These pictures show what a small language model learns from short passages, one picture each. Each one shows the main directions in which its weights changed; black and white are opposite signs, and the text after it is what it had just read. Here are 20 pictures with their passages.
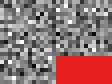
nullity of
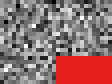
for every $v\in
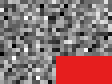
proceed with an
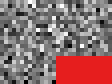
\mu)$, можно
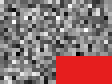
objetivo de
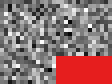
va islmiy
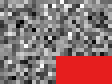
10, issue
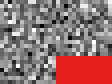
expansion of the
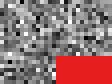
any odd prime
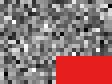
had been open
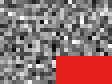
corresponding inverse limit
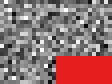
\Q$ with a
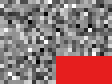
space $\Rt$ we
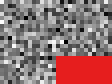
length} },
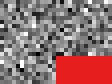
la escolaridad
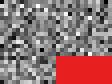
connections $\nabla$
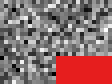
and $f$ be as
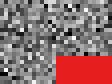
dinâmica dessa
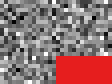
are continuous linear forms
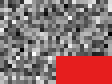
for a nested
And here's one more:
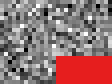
тема матиме
